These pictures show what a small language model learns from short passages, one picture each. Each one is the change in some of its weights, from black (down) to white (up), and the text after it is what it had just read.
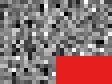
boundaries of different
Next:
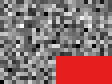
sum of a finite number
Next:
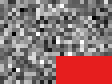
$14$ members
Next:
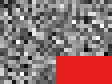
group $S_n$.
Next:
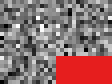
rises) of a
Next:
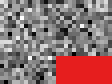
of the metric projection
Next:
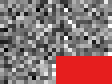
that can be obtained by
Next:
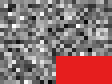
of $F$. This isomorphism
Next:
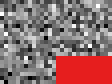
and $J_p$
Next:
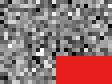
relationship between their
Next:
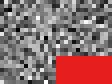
| 2nd Best
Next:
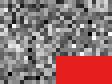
of the map $\psi$
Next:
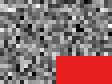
made good use
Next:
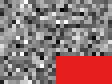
one dimensional subalgebra,
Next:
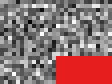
the minimum is
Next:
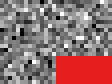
outside and two times
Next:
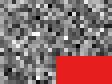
a constant $C$, not
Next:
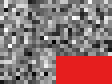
investigation of
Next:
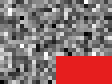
run --- each
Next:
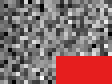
contained in any other
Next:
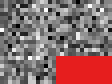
is diluted so
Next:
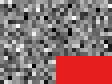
term in the summation
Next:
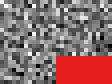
n \}$ be a finite
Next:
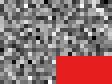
\colon A \to
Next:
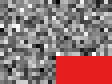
laminates with
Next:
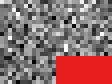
a corresponding characterization of the
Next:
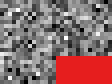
the smallest
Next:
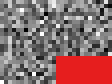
the involution corresponds
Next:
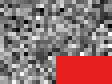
Since $\Sin J$
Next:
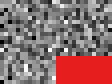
s$, we know that
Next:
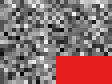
that $u=w$
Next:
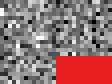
(say, for
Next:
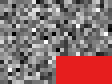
Bergeron for
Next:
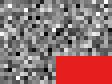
is proven. This
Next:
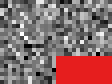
be the positive integer such
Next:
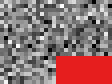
odd). Define
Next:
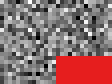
\quad \eta \neq
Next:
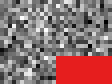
rule. Since
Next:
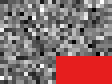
\end{eqnarray} and
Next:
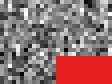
again we come
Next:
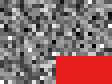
in the article
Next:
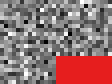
are rational numbers.
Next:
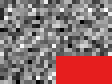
being the same as for
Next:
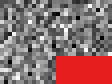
much the local
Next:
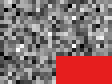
extraction of the
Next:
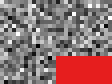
for $0\leq
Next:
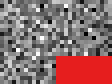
author would like
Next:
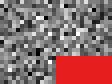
Studi di
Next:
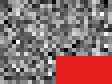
then $m\geq
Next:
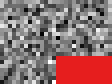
permutations) of
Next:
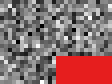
Carron and
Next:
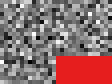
gradient} if $$
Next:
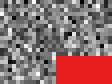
mention the result of
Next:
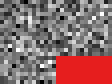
rate takes only the
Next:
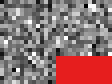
scalar product $%
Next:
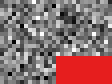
$g$ is not
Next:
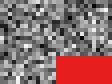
intelligent beings
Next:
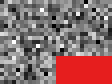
part of a quantum
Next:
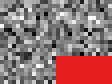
density function on the
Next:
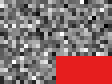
Parts (c)
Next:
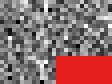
acyclic, the
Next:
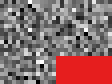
every $a \in
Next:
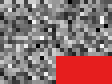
was already
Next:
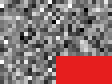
eigenvalues of
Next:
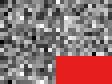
It is expected that
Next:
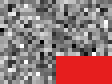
element method with boundary value
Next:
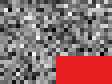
norm by the sum of
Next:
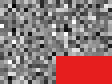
calculations are
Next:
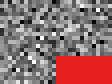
We discretize $
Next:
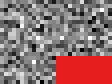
This term accounts for
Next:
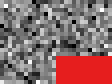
not compatible with the
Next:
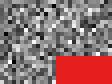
are asked to show
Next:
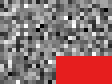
planar graph is
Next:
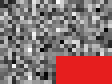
h_n- h
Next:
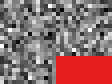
extremely fast
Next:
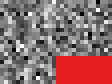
also argue that one
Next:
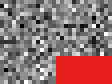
Lie algebra. If
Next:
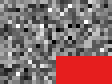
to the decision
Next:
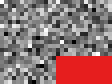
\end{enumerate} By
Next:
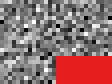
vertices $\Z^k$
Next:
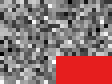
We already know
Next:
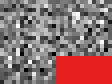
desired estimate
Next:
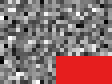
modify the definition of
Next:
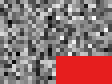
holds. Note that condition
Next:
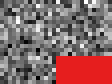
\leq d$ is
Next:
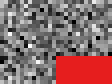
is evident from
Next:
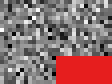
Hilbert space or
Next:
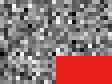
theorem and Fourier
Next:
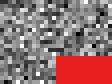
arising in nonlinear
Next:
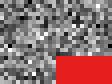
and $H$ form a
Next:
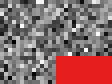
is called the center
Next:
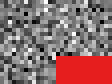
about bounded \tstr
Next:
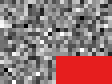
problem (P2). This
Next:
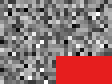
|T|$. Since
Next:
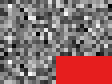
from a grant from
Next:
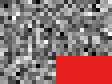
for some }q\geq
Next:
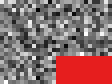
power can tend to
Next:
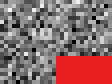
of the pMC
